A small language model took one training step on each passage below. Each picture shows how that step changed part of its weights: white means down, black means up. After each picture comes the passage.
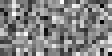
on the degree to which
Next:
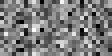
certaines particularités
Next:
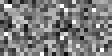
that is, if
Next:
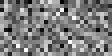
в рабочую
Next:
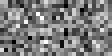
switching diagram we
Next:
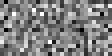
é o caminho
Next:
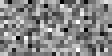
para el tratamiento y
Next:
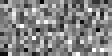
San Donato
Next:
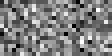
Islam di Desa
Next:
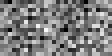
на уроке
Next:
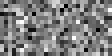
order zero and \[
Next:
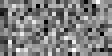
variable change in this case
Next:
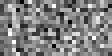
we treat them as
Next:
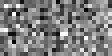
made. The model
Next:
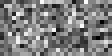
immediately followed by
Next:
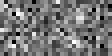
The following results are
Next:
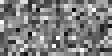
assure the existence of
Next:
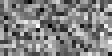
of $R$, and
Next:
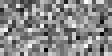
que la plaza de
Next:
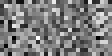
be as above. Let
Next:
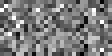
is an isomorphism from
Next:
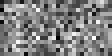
behaves as a
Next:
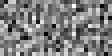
análisis de la
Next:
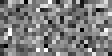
berilishi mumkin
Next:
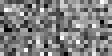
or a loop, continuous
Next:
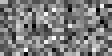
$H$. Thus
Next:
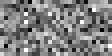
IKM, UKM
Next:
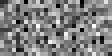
Masalalar turiga
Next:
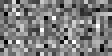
needs to show now
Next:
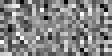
en toda la
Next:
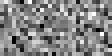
i stanowi
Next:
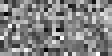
of the existence of a
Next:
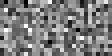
ao domínio
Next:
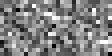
and diffusive
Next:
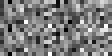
في مدونة
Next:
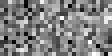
assumption of the strict
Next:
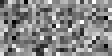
metodlarni ishlab
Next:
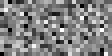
For an almost thick
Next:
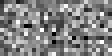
not defined by a finite
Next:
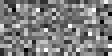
$\CC$. Then the
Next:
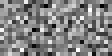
la introducción de
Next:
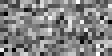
skills of
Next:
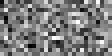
speaking rate,
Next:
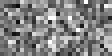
for choosing his
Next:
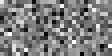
that is convergent to
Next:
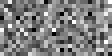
augmented case}
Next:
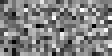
uni amaliyotga
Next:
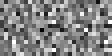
ganado esos
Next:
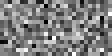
equation (which is a
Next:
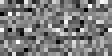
exceptional direction where
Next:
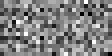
its row lengths;
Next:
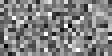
the contrary,
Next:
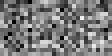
сам термин
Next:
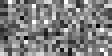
weight infants in the
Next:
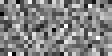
a polygon which is
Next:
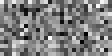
sampling of
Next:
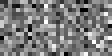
that steps 1,2
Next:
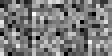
dass Schrift aus
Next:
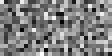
concentrated on the
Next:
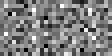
letra. O
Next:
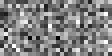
points are roughly
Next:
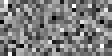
finite sequence $\{\gamma
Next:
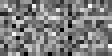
the minimax optimal
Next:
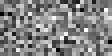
also of finite graded dimension
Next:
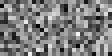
case~(c) is
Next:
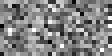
for the Bochner
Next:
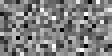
to the proof of Proposition
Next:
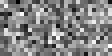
in the process of
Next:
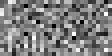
la Organización
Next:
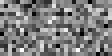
second order phase transition in
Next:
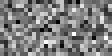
0$ and $\beta
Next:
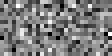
de inibição de
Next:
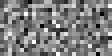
promosi memiliki
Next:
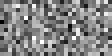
de validare a
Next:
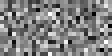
setting $ \kappa:=
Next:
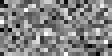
Di Sekolah
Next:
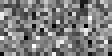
die Nacht
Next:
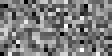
the present work aims
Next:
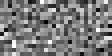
não apenas para
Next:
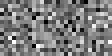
целях и
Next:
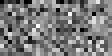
страховые и
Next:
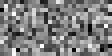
$H$ est
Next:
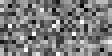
studied the behavior of a
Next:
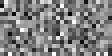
turns out that the
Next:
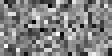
\node[] at
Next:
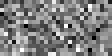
a well-defined
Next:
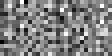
billiard maps,
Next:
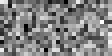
than $k$
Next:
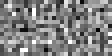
turma: existe
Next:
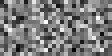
qizi Tijorat
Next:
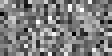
reserve requirements
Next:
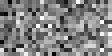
size $k$
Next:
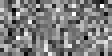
with $\Delta \leq
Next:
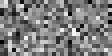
trace. We shall
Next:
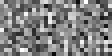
en cuestión de
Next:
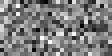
\leq y \leq
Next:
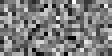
} \alpha >
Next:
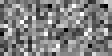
internacionales por
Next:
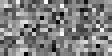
(we know that
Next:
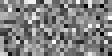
bestrijding van
